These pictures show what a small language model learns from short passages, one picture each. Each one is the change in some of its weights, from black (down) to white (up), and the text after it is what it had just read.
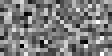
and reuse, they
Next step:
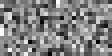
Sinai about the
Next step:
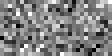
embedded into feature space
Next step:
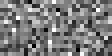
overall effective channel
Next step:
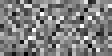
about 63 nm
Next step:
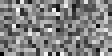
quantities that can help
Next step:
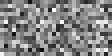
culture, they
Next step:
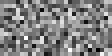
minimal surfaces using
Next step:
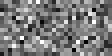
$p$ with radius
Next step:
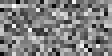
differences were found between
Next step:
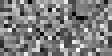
security management practices in
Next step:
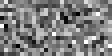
Hilbert series
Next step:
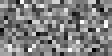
explicit expressions for
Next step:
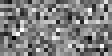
environmental, travel
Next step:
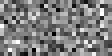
of reliability to
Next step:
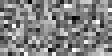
dependent random variables;
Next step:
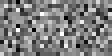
stronger result which
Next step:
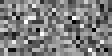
Then $s\mapsto
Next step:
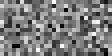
demonstrate that
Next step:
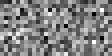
terms of cost and
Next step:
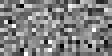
not to respond
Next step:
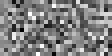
enabling people to
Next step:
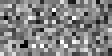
Now $P\oplus
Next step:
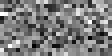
the late stage
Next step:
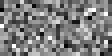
in two stages.
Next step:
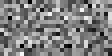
close area as possible.
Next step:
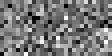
\times 6$
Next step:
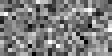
the ETO
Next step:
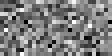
a prime $\equiv
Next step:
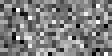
density, we define the
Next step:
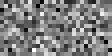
are two weakly
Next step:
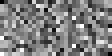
4: Optical
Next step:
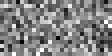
aligned with respect to
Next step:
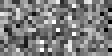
maximal ideal
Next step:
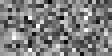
We leave that as
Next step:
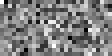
impurities are
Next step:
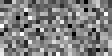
In this context,
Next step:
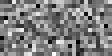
it can be considered to
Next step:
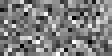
to $F$ as
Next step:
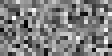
and nutrition
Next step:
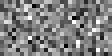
on $M$
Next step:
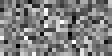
of the Problem
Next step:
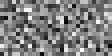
we consider the ratio
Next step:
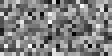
work in units in
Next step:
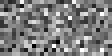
a more subtle
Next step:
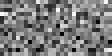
the two critical points that
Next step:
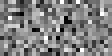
immediate investment
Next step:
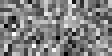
execution of
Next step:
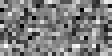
is significant; see
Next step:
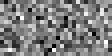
adjusted. The
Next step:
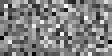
copies constitute
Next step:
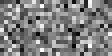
been proven to be
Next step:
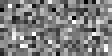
for $n\geq
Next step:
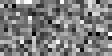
(referred in
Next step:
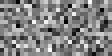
involved proof of the
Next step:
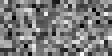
Main Theorem}
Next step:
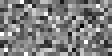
to climate challenges
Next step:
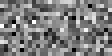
lists the corresponding
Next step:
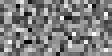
and cooperation.
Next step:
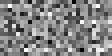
benefit wild
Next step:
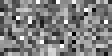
$r$ and the
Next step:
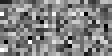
that the systems can response
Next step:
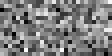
as treated sample
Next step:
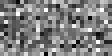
such as empathy
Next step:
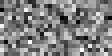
in the next section we
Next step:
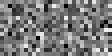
\par To provide another
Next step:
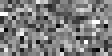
the cations,
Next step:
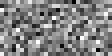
suffices to prove
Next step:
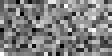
challenge in our analysis
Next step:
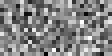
and discovering
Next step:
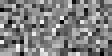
six time points.
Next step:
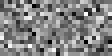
on the data.
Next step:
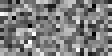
the appendices
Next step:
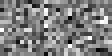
of its flying
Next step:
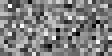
clinical setting,
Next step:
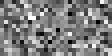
same from being true in
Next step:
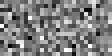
SMIs are
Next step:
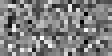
build cd
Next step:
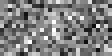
proton temperature,
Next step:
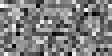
had been collected and
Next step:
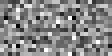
already a few additional end
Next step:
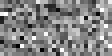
the bottom disk
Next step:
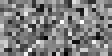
plus 3pt
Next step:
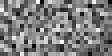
Clearly the complete
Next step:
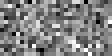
into delays,
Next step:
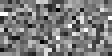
the inactive
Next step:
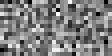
its axes.
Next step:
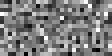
the detection was made.
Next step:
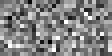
momentum of 2s.
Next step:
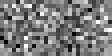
obtained by applying a
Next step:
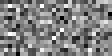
negative crossing they are
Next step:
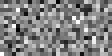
features and morphological
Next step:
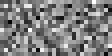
experiment and the model can
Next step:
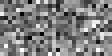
this, we show that
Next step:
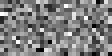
the solution set of
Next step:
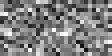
the Paper:
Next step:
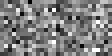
action, as it
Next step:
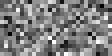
way to increase (or
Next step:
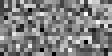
only have to show that
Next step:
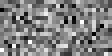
as a million
